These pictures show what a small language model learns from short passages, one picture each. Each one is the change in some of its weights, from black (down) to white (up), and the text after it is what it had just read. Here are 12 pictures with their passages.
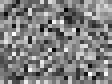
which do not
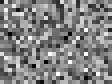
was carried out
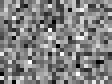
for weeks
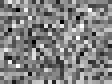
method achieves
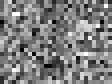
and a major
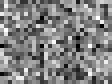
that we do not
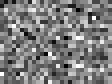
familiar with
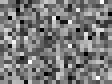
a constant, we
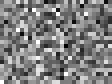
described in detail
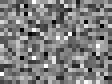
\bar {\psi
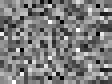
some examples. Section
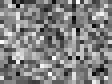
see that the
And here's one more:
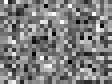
a multiplicative
